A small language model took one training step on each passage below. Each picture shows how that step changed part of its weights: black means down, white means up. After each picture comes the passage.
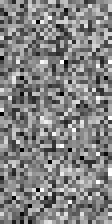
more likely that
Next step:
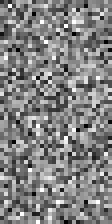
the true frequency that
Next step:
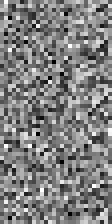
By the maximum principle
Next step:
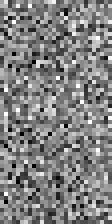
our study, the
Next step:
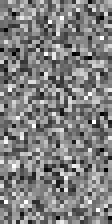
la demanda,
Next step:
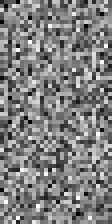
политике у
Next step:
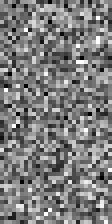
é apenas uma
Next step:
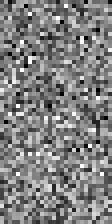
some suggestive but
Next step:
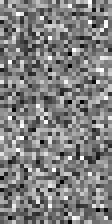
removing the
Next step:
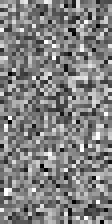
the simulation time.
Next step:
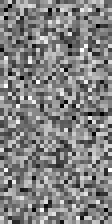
quote here the results
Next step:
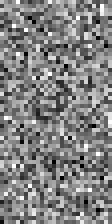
more scattered
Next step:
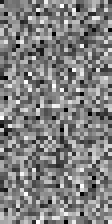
Large Type
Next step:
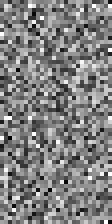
utilization of the
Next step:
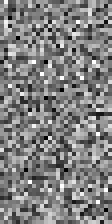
Let the conditions of
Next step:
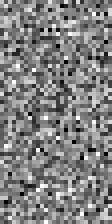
Hinweise zu
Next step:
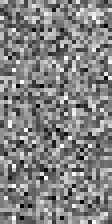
are given. The
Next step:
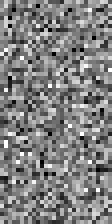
In the following section we
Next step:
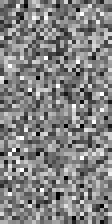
define their roles more
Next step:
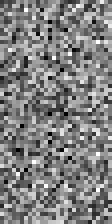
revenir à son
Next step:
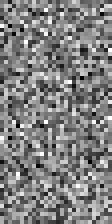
agent policies
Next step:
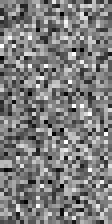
o método
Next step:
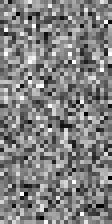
ravishda uch
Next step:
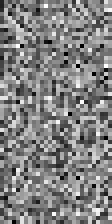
randomized algorithm needs
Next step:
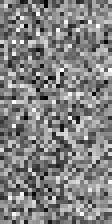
obvious. For
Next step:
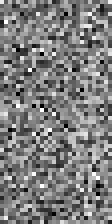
the occasion of
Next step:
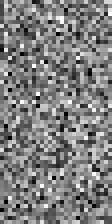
desired form of
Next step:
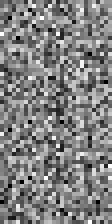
issue of the
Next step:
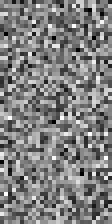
пчел как
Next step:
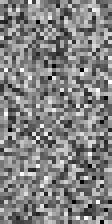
as the graph with one
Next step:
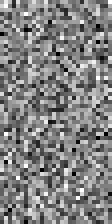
they do not contain
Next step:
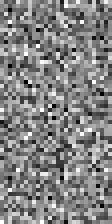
As before, we
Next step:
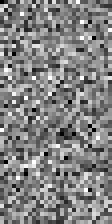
concentrated on
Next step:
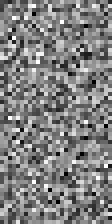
studies of particle
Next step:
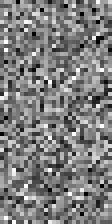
operator $\partial$. We
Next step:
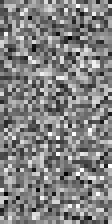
of quadruples of
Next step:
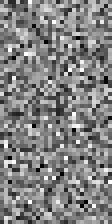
shown that for each
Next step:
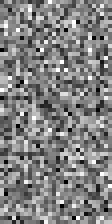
have long linked
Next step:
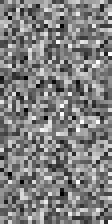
of $\Sigma$ a
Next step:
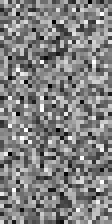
cases. The main
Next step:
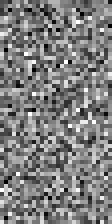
where all dimensionfull
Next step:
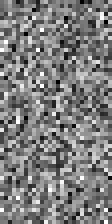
gaussian and
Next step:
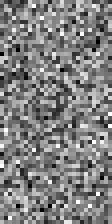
a bias of
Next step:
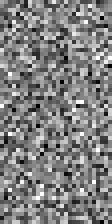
were additionally supported
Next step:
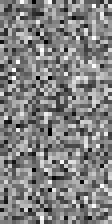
this section with the definition
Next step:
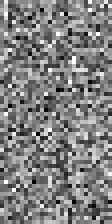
the prediction for the
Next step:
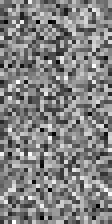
particular scheme, as it
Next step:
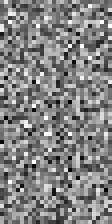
integrate quantum and
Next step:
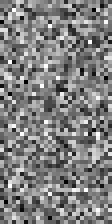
cosmological constant
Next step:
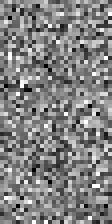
within $\KK$
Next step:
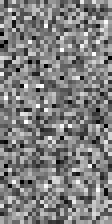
$W \in
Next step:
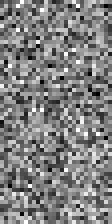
has an isomorphism between the
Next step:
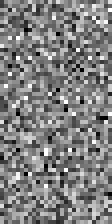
sich somit aus
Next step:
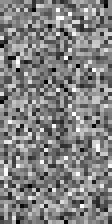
-\beta $$ and the
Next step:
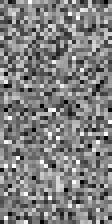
where $({\bf
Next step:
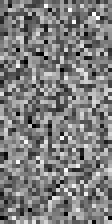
función de su
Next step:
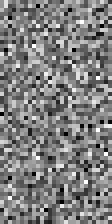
on the normalization,
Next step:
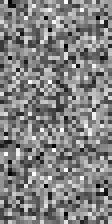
mechanism that can
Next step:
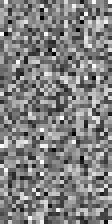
rest of the study.
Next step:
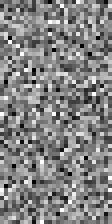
powers, shown
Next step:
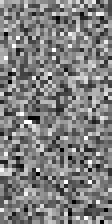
the CME
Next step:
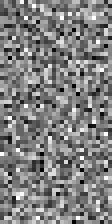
functionals are consistent
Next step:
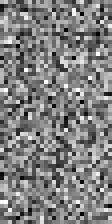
limited data,
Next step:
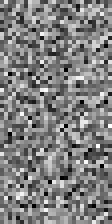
use the following four
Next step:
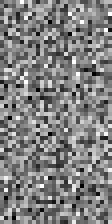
this diagram does not contain
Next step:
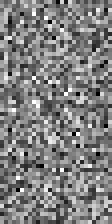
comes at the
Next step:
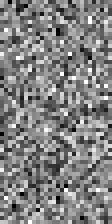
analytical approaches
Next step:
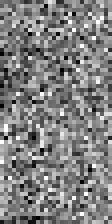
derechos de
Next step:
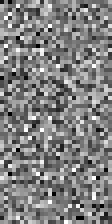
a sequence of subspaces
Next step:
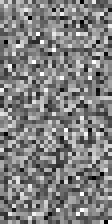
energy of BPS
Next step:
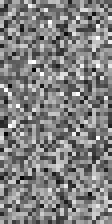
Physics, University of
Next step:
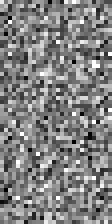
of allergies for
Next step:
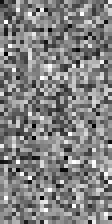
that in present system
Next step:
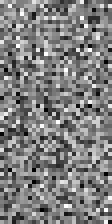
a weighting function may
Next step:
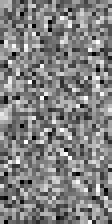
$ {is inert
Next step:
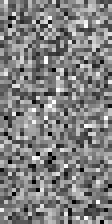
the radial coordinate
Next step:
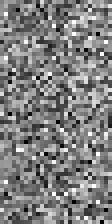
the theoretical
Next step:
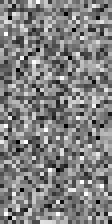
have chosen the
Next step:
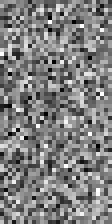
time. As XR
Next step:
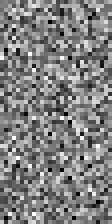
paths on a
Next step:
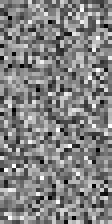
is even, then
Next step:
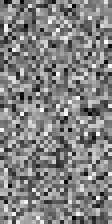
lead to the best
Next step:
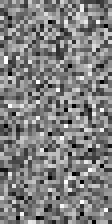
is the reflecting
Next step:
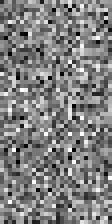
to indicate estimates
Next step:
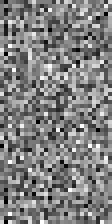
that in addition to
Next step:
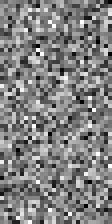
va geodezist
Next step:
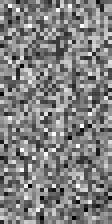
(4) has been
